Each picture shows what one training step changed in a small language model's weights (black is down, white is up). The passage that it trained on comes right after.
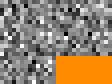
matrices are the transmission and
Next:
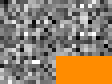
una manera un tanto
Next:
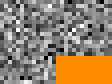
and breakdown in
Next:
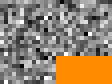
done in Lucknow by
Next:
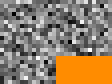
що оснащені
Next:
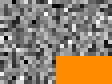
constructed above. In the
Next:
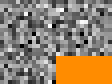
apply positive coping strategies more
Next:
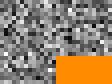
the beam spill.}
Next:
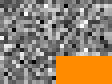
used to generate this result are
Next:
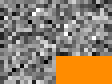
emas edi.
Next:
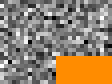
4:** Comparison of
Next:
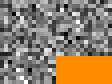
consumers purchase
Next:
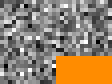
of an interference filter with
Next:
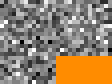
do prefixo
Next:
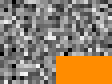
for the body. The
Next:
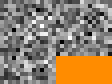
principal components derived from learned
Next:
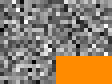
bu karelejda
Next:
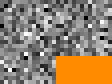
phases. These new phases are
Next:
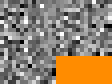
которые заняты
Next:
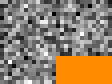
Ukrainian]. 12.
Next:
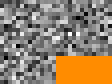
of ongoing work during
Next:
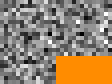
native | | FIOS
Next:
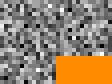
and galactic dynamics
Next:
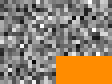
to a marked genome
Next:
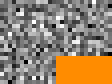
displaced in the
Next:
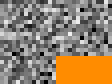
described by different choices of
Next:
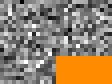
negative values appear. Moreover a
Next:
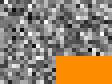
units, even if the original
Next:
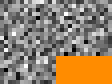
y la relación de
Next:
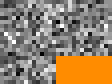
had wide impacts on the
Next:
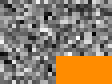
paragraphs. There
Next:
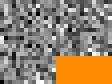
discarding the first element
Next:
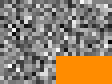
inertial sensors'
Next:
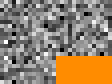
Old "Standard
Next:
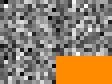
tus oladi, bu
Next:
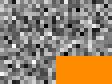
note that the obtained mass of
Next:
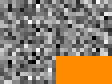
erfordern neue
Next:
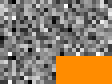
prevalent issue that is
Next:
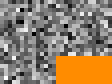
there exists a range of
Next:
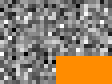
flow and coordination around
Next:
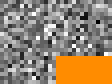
system main thermoelectric
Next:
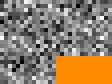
niyatlar paydo
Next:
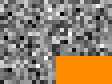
order to develop effective privacy,
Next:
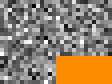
Recently[16], this
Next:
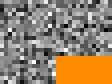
Disk of SR
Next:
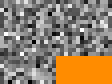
examples: propagation of a
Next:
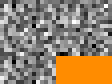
acoplados para
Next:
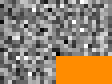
siyosati ishlab
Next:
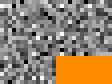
a sum rule for the
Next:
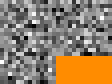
сетях и так
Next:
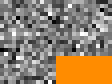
be challenging. Finally,
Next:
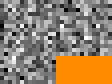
Maximum und das
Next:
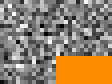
des diplômés
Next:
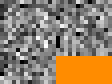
С. Жанры
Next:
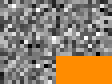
operation. System development methods include
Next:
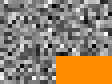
accompanied by a
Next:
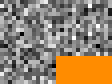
this limit, the kinetic
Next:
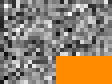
oʻquvchilar uchun
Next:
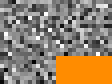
in public that is approved
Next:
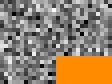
samples in the field,
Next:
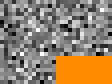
of its entries is
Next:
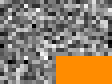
writing. Another factor
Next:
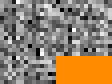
power in the parallel configuration,
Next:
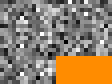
levels are induced by
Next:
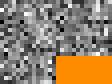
Coleção do MEM
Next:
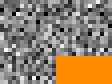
capturing the formation of
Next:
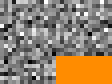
box to confirm Or,
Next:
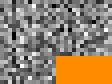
a $\pi$ pulse on
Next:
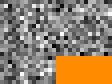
The results are plotted in
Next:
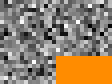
respectively. Algorithm
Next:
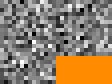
the challenges faced by educational
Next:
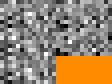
de redução dos
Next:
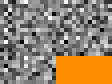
yil O'zbek
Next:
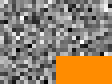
between those two description by
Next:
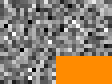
is spent on nuclear
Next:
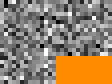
Ccr Workshop,
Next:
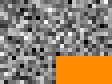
speed compared to conventional
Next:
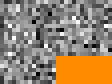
velocidad no pudo
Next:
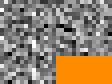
variability of forms of
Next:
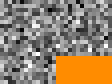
the weakly compressible
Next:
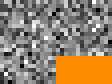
of the destroyed
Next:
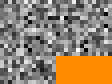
or on a ship or
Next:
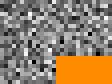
hadron concerned with
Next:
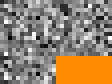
profiles} we present the
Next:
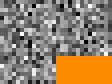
part of phishing conducted
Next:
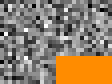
investigation. This supports
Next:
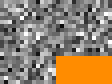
2015). However, environmental
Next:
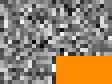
strong quench regime predicts
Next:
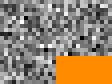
by a sample at different phase
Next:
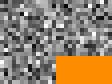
ii} lines sometimes
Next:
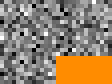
demonstrates no significant differences,
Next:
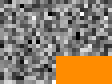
different pre-processing
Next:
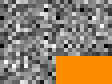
work in e.g.
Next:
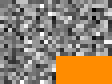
steady state is obtained without
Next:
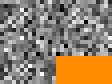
serotypes by
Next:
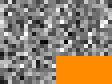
maioria são sempre
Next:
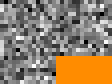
prevention postoperative
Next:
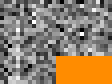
cei care nu o
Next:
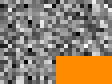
software. In the following,
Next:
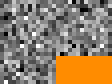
toppish va ularni
